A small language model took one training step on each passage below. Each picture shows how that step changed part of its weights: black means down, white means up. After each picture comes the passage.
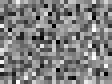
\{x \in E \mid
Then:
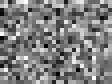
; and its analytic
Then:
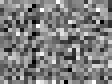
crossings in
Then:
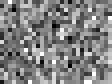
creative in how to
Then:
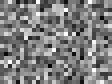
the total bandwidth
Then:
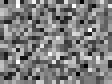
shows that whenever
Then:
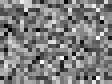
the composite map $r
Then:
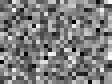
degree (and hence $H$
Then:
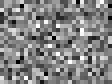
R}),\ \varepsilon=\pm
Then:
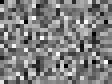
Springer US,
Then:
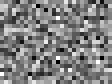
$\hat\mu$ are
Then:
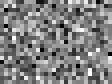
all $y \in H$
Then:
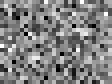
and self-contained
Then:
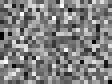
associated to $ { } A,
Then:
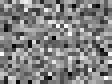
the following: Step 1:
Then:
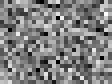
$h$ yields a
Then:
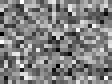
A}$ is non-empty,
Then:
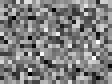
is given by a smooth function of
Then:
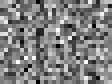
Haken manifolds.
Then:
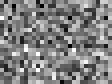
is equivalent to the last two
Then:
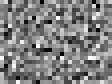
consider words of the form
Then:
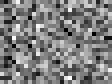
vectors $v_I$
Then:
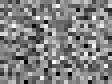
invariant by $T$.
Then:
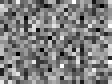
at Scale}, year
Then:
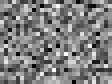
explains Step
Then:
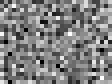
of Proposition 6.2 of
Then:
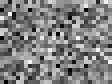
is not the case, then there
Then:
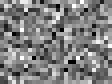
the following simple statement.
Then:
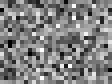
is quasi-ordinary.
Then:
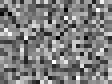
a tuple obtained by
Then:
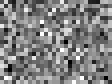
compute a globally
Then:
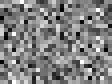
\wt{X}$ and
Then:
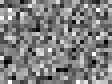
worth mentioning
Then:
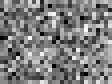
continuous and increasing function
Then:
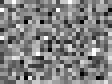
in & NN out &
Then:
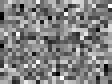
in \cite{B}, called
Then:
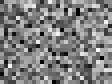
dual $X$ is the
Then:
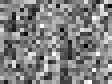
processes by using simpler
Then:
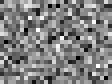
Consider $W_\nu$,
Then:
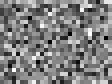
infinite. It is natural to
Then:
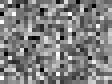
by the Swiss
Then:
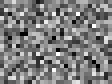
lifting trick
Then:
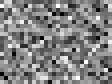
operated under Contract
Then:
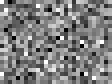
equation AND vanish
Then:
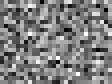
group product on $N$ is
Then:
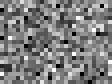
violated, then we
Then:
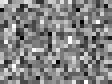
particular way. As an
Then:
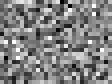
model for the moduli
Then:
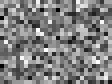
embedding then the actor
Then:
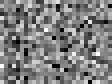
of several variables
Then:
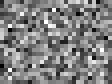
any given bilinear map),
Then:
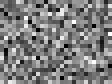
square-summable sequence
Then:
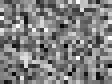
the corresponding cost functionals
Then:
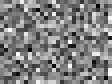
F'$ for two faces of
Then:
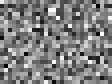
three new families of
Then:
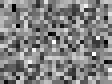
is an interesting
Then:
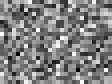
that all homogeneous
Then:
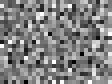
representation of the solution than in
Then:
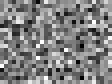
3 \putrule from 0
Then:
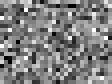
the unitary vector in the
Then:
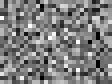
about eigenvalues of a
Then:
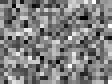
smooth functions. By using Lemmas
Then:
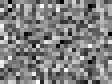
vectors} \bqan
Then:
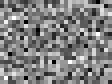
solution ${{u}^{\varepsilon
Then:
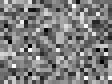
by a bounded PEC
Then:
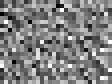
each~\(1 \leq i
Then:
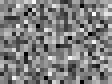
segments. Then for
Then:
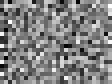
time regularity of the weak solutions
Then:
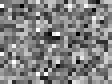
Lemma 4.2 also belong
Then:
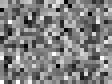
solved approximately using
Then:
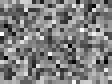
the multilinear operators related
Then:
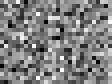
also rational for either
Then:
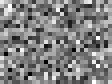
comes from a single
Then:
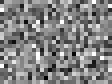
m} \in {\mathbb
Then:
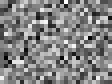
to Regularity Theory
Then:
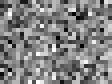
is easy to see that
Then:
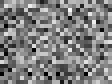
maps $P$ and
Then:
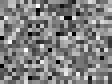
Let ${\cal M}$ be a
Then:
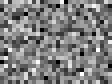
any positive real number $t$.
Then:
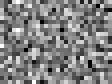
\end{align} By
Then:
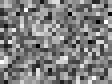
in this cover starts
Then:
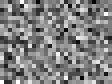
completely solvable
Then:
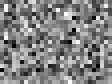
closed: Indeed,
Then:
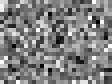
\, d\sigma \right)
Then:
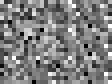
to saying that for any
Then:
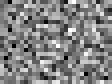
\end{equation*} which
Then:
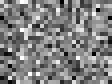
the unlink which has
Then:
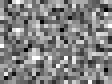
\end{align} which holds
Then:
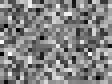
with the Navier
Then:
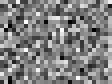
either on the open
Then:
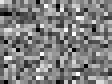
fixed-points, we will
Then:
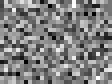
$B^\prime$. We now
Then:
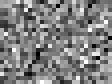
on $\textbf{n}$, we
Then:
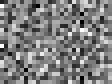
function of the lengths of
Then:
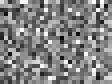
generalized to the monomial order
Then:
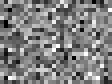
the offline phase of
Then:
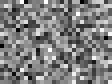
whose cohomology has been
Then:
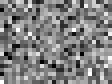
similarly for $A \subset
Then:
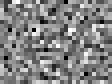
\end{equation*} Let
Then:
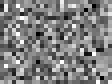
components, i.e.,
